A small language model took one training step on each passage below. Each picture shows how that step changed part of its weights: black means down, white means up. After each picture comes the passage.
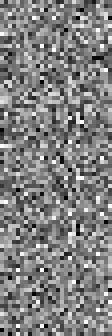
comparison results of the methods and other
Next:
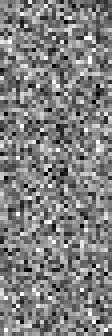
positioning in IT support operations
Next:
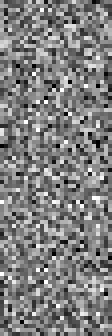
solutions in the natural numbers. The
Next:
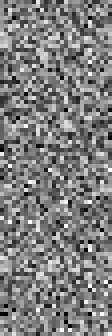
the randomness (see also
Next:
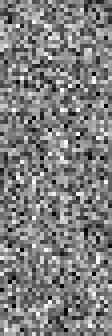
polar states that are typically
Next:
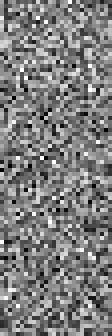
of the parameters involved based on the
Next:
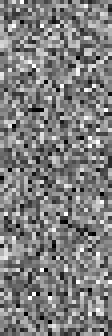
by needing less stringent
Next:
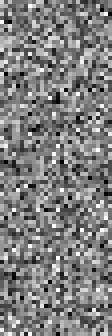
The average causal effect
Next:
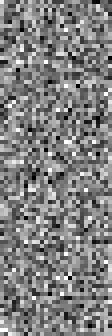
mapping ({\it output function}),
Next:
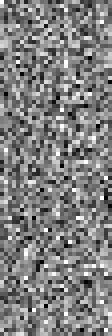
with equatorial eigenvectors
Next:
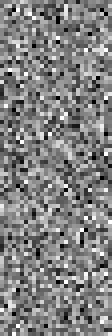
ScoreSort inference on
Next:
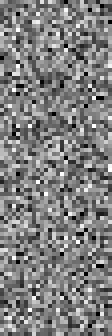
\ldots + N a_N
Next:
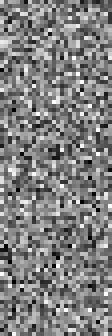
direction. Then, the final PSF
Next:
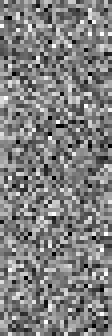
the document. The task
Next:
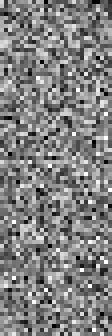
regions closer to the star
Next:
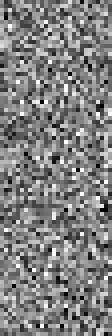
to check that for any elliptic
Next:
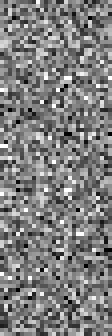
the results obtained using this asymptotic
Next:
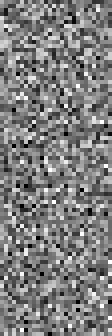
continuous because $f$ is bounded,
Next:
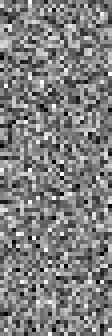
detailed analysis in order to
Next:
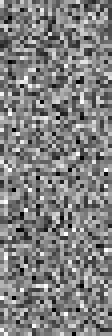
gives rise to a curved
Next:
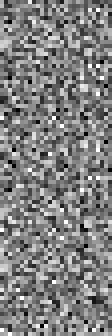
another part of the galaxy,
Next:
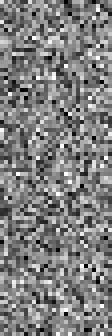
Now, any linear superposition of the
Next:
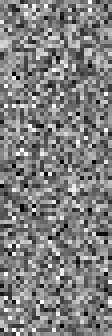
$g$ is continuous at
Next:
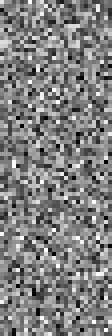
metric on complete Riemannian manifolds},
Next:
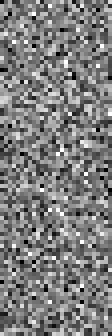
finite index subgroup which is a
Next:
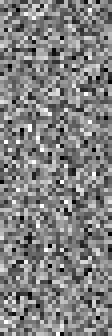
$\mathcal{A}$ via the
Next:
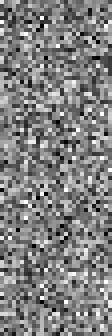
regions first. This analysis is
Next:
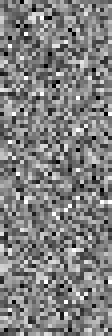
red thick line separates the
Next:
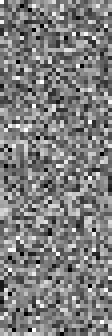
indices. Among these three
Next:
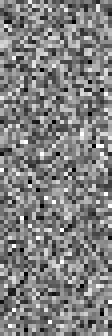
minimal $\rho$-th guessing
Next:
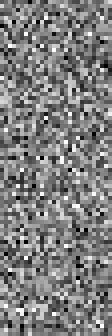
To finish notice that, by
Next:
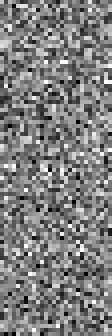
$2^\omega$. We saw
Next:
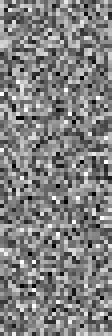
is a compact Lie group,
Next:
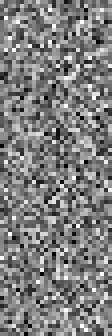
for Industrial and
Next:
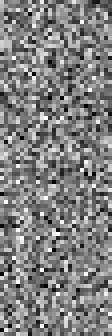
classes of modules and discuss their
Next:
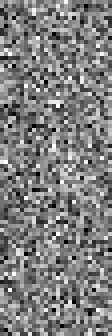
sigmas %(more or less
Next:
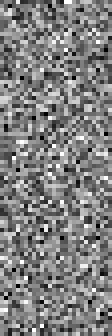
mention or appeal to infinite objects
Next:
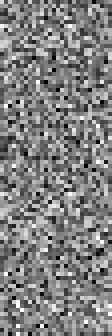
written in terms of the corresponding
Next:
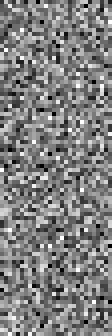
which impacts the capture
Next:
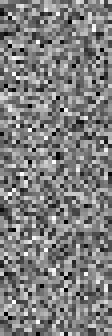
reals, matroids,
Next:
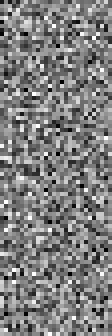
this. On one side,
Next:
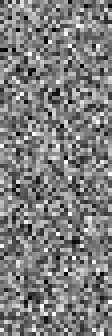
\address {School of
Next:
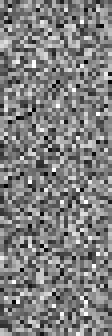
some fundamental concepts related to this
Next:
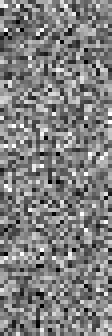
idea has been exploited by
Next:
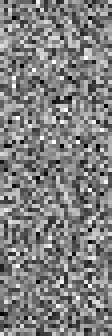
the correlations and responses. The
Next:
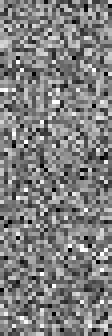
its parameters values are also passed through
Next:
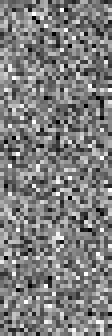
(T2I) models for
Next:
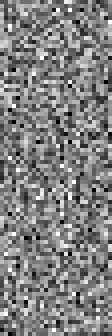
(red) and the estimated source
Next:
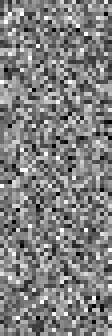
relate the Fano statistical
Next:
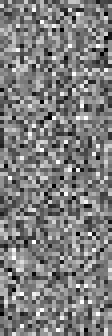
for $\approx 5\,$V would
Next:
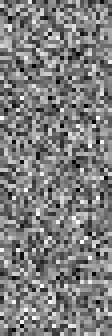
phys}$ imposes an absence
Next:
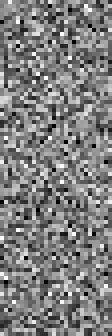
of a flag, the rest
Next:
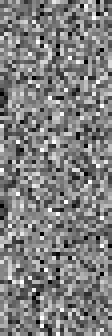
with \an{the chemical
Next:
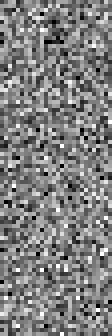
distributed applications while offering
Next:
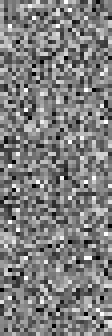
(LCDM) model agrees
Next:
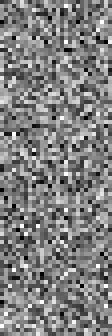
is provided in Figure 7. Figure
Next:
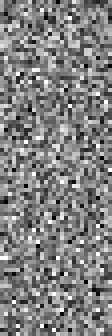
follow from the ability to enumerate
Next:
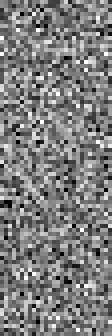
payment of X mechanism is
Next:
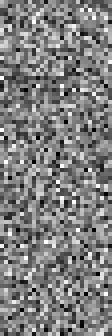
numerically. Throughout our
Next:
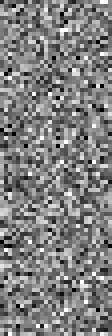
In the partnership
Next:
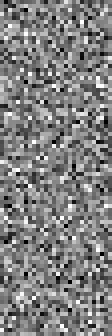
in the axis, and show that
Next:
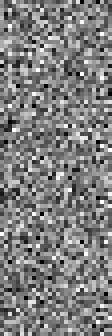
to the $\pi N$
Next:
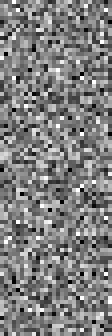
Lie algebra structure $\lcf
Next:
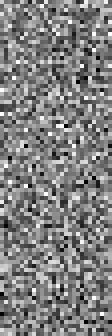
a reconfiguration between two
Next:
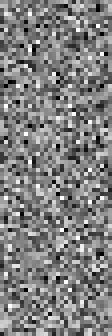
in advance. At inference
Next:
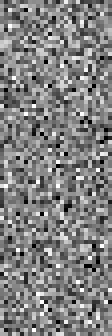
in numerous and diverse space
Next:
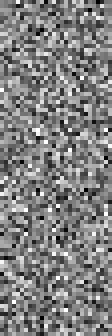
and datasets exist that address these
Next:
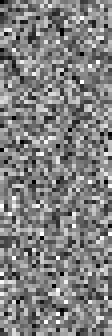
body is spherical and
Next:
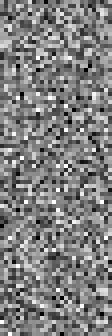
accuracy (QUICK).
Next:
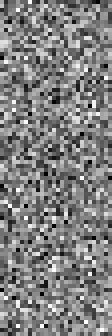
orbit with the corresponding point in the
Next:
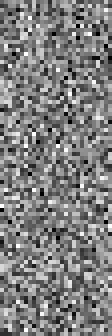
first Lagrange point (L1)
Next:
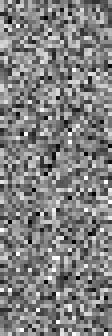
few the largest eigenvalues
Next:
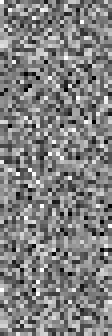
which may depend on $M$.
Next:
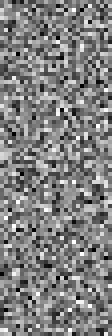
an intuitive idea on
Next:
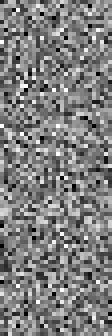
time dependence of the warping
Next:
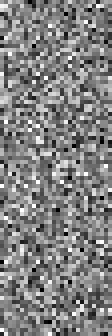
of additional ray traces with
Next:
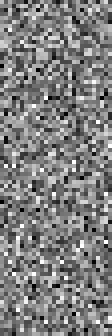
$\kappa$.\footnote{We were
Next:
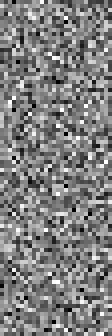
Selberg zeta function
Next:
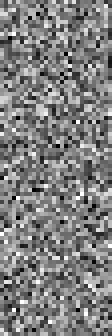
simplicity, we restrict
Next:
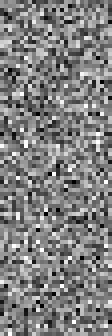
asymptotic approximation. This section provides full
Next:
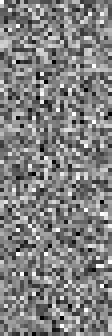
with different values of $\rho$.
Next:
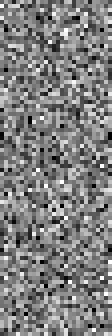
points where $\theta'_n =
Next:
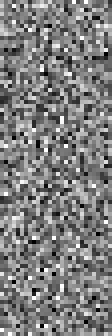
observe the following two outputs
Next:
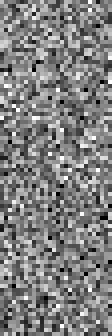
$J$ has support contained in
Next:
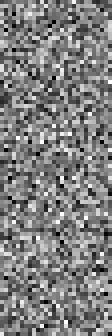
> E_C$ for the
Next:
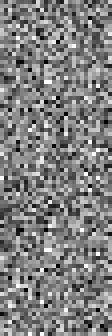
the Green's function in
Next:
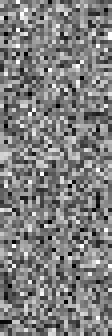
thermal conductive state to an
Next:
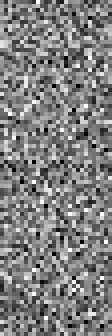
the fixed axis scenario, the
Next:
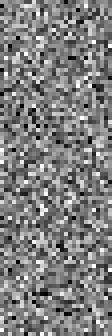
A {\em Frame
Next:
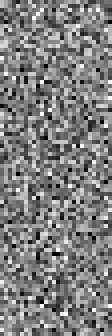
manifolds. The affine space
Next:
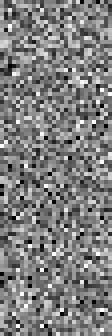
to the agent of type
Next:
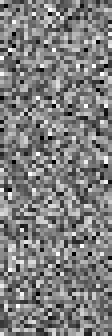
The hospitalisation
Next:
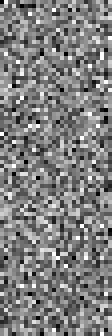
$0$-covered. There
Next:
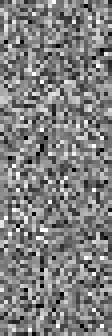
so all maximal Morse
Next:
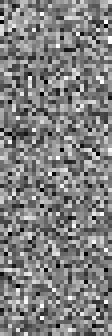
networks. One reason for this is
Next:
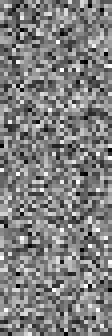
comparable brightness. A
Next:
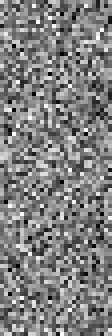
use imperfect single photon sources,
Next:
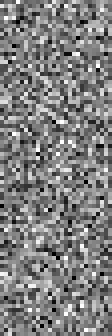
there is a one-one correspondence
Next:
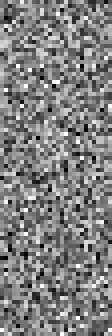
consider about motivation in
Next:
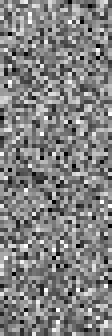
to be weakly efficient or weak
